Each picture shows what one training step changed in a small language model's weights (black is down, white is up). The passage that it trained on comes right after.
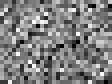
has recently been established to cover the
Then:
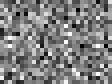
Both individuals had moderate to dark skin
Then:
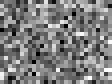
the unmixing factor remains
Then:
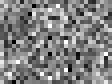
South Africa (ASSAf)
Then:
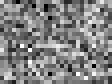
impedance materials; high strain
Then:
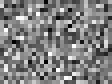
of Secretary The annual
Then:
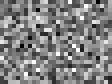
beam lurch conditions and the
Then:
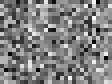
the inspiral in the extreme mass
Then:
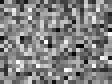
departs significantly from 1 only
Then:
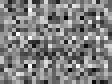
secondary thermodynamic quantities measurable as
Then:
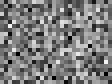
forms. Extensive literature survey
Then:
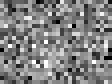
case where the electron density is
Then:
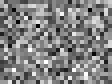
and sources with bibliometric
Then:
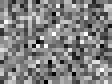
final damage to the small initial
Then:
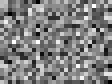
differentiated approaches in teaching, the
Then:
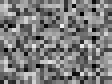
Agriculture MACSUR
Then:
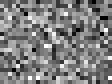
Ministry of European Funds
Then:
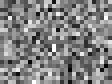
\quad (5)$$ where
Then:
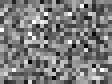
has allowed learners to develop their
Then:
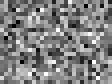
production costs, company characteristics and
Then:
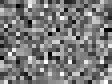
turn the nose up.
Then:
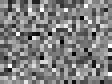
safety measures. At a time when
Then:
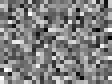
related to the stage of development of
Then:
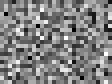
occupy the 16 bytes
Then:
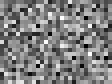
into the transformer layers.
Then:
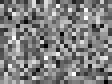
only one observational parameter $x$
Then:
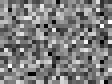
trend with longer exposure time, the
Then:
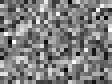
such as avoiding explanations,
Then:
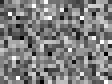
3.28). Selecting
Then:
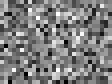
diagnosed with chronic
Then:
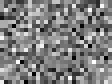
of the dependent variables in the final
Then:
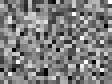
data is difficult to address, we
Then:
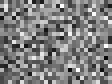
followed by full-text review.
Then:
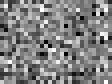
indicating that some unknown factors affect the
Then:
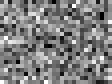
contamination, we apply a
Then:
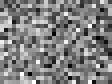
Gutzwiller gauge
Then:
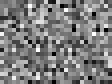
on the presence of such a
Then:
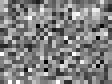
dependence of SN delay time on
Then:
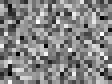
in asymptomatic
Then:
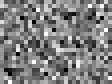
% \begin{align}
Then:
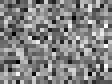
this grid evaporation requires an appropriate
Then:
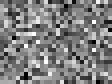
odd and $r \geq
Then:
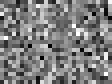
the previous 11\,\kgd\
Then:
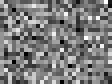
and severe FTIR degradation,
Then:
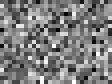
phase extends to finite temperatures as
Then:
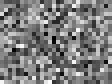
was set as a fixed modification.
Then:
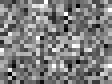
those of benzene,
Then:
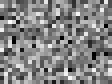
for quantum circuit parameters (rotation
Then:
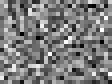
format. However, if some big
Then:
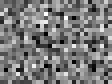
is proposed to create an expert
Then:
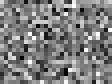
freedom to ask questions,
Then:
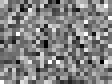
why we created a guideline to
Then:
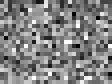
ω Cen... A precise
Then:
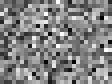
is not anticipated.
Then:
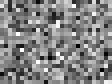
*stands for comparison with the
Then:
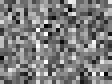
reporting higher levels than men, while
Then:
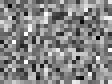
Perceptions of Stakeholders To
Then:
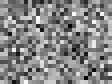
mass in the aperture can
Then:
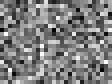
the zone as not resolving.
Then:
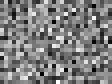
size plays a crucial role in model
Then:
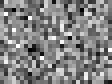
experimental accessibility of crumpled
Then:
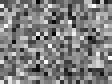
For the three- spin chain,
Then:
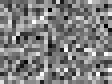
Tables S.3.8
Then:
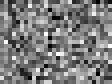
tape that plays the key
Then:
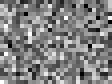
It meant that those factors were
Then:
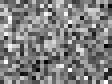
The major society like [National
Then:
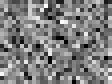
be available at the servers
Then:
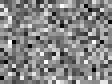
The network is designed for a
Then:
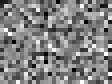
$^{ab}$ Also at Institute of
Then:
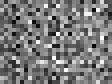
real-time systems, including
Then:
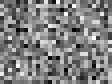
the global model the information of every
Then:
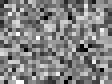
material of thickness $dz$
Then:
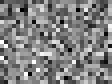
before sowing, and the
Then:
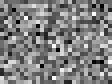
and particle efficiencies of the
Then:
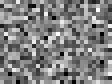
fragment solely based on
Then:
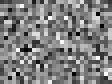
with $p_T\ge
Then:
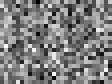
Traditional Method (Control
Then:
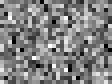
design patterns (ODPs)
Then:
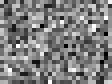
map/quadrant affected by
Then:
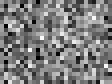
mobile device or mobile number, one
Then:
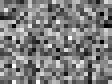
of school ownership in terms
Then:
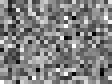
profitability is associated with a
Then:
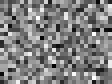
necessarily reflect the views of the
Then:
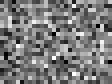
Z.-B. Kang,
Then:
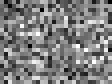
V. and Gana,
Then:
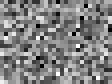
cylindrical mesh of case C
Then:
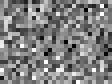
future direction. The paper is
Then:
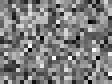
material, disappears when
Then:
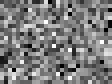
these models are included in the next
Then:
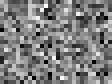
be able to share all available relevant
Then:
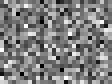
are fitted outside premises of
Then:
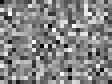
direct investigation of atomic motions in
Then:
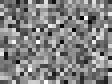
the accuracies for all the
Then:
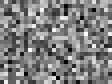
rise in opportunistic infections,
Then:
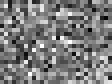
social discrimination Social
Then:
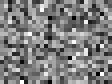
teacher to score or mark learners
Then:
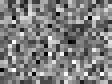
relationships among constructs in the structural
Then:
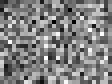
and Sn were melted
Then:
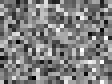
the final draft and are responsible
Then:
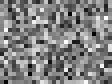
polishing (CMP) and
